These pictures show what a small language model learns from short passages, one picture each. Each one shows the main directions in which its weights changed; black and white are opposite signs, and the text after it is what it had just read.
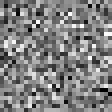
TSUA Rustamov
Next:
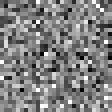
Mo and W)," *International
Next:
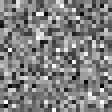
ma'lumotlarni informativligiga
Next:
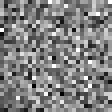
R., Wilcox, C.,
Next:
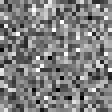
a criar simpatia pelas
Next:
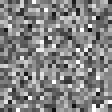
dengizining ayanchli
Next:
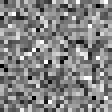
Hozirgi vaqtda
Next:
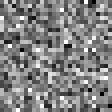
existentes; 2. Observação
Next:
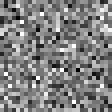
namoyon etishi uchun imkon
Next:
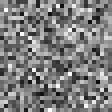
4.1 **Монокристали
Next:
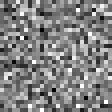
НУУз имени М.
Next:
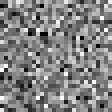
pragmatic perspectives.
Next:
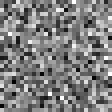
tartibga solish nafaqat
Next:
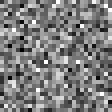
teknik konularda insan zamanının
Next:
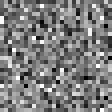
se podía apreciar que el
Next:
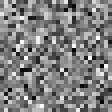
следующем виде
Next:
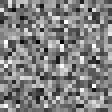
la tela in esame.
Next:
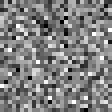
ideal para o crescimento de
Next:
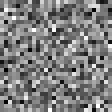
1 qiymat asosida ishlovchi
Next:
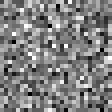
avec des propositions pertinentes,
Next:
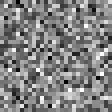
ega ekanligini ko'rsatadi.
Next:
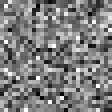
A., & Levine, R.
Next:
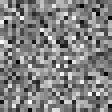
sohasini chuqurroq
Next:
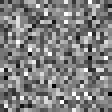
- 27 9. Gomez Anson
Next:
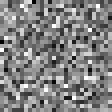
tushunchalari qanday
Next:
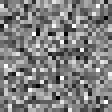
de 2011 de Sahut, J.
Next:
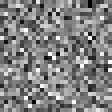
diri seseorang. Faktor
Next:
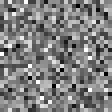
uso más consciente y expresivo
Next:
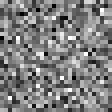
Fokus auf Internationale Politik
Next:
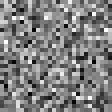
психологик тўсиқларни
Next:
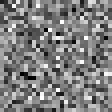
восстановление естественных
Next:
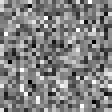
ecological filters interact
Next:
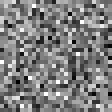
mahsuloti nafaqat
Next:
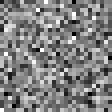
kelib chiqishiga sababchi
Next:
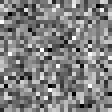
از آنها
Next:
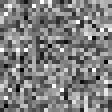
balki ichki ziddiyatlar,
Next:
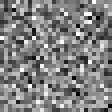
стороны научного и
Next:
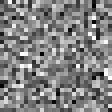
«Призма идентичности
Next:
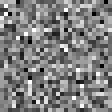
yozgan edi: "Hech
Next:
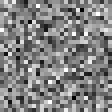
her tabak yemek artık
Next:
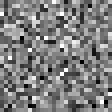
na Mediolan (adres:
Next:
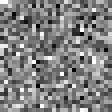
perlakuan dan kelompok
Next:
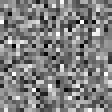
ko‘rsatkichlar bilan menejment
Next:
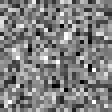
território nacional, com
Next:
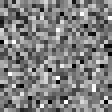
masalalaridagi o'zgarishlar
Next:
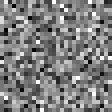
организации. Главное помнить,
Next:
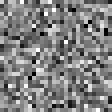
Fachdiskussion der
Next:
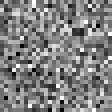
eserlerinin yazarı olarak da
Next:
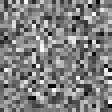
aber durch ein integriertes
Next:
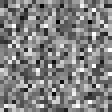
florestas tropicais
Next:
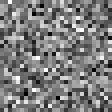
decía que la búsqueda de
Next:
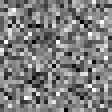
older persons with dementia
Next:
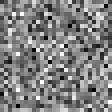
Capacidad para razonar,
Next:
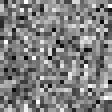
communication des données Les
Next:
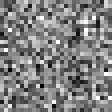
ve yöneticilerin değişime
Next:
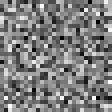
la siguiente gráfica se
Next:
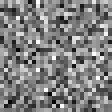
Maple, mathematical
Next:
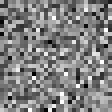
metodistlarning vazifasi va ularning
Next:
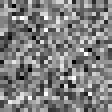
безининг ўткир
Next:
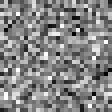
berbicara mereka.
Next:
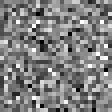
JARAYONI VA UNDA
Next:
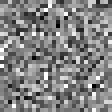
poblaciones ampliamente distribuidas
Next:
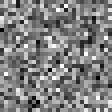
shaxslarni tarbiyalashga
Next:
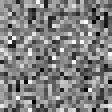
infraestrutura robusta
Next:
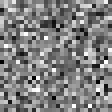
tasviriy vosita va
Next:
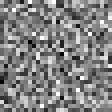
bajarish orqali fikr
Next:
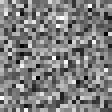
san'atlar haqidagi bilimlar
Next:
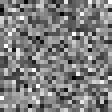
porem o afrouxamento das leis
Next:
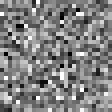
terpisah” Kalimat tidak
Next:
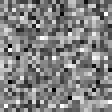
36, эл. почта
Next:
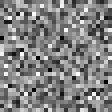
hududlarning turli qismlarida
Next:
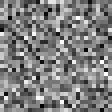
prevalencia de INSA y su
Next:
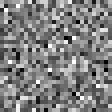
İçel dolaylarındaki
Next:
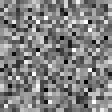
Ces résultats confirment
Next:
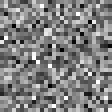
London : Palgrave
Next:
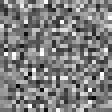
debates legislativos, no
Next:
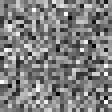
va rivojlanishini ta’minlashda
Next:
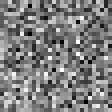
diferentes grupos sociales. Respecto a
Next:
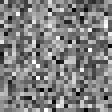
ebből nem tud
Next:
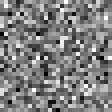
qo‘lyozma matnlaridan
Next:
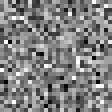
две группы. Будучи
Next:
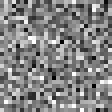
знаний с учетом современных
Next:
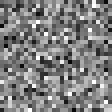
DI AIRNAV POSO
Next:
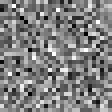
variables de la degradación
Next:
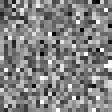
приєднатися до Біллі
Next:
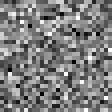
acceder a los medios de
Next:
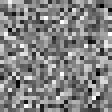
gramatical dos textos,
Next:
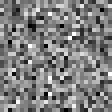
às línguas orais, como
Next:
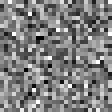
эга бўлган нарсалар
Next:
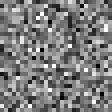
Criminology Chapter New
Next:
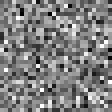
porcelain laminate veneers
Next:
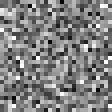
acceso a los servicios de
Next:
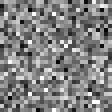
de auteur heeft verricht
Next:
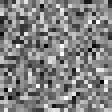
darak beradi, polvonning
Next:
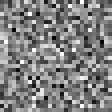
долларидан 7 миллиард
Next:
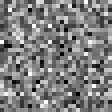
- WORLD SPIDER
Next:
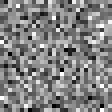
es cosa segura el ir,
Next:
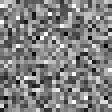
da mudança de seção dos
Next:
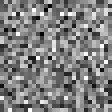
cá nhân khác
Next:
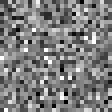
картинное описание.
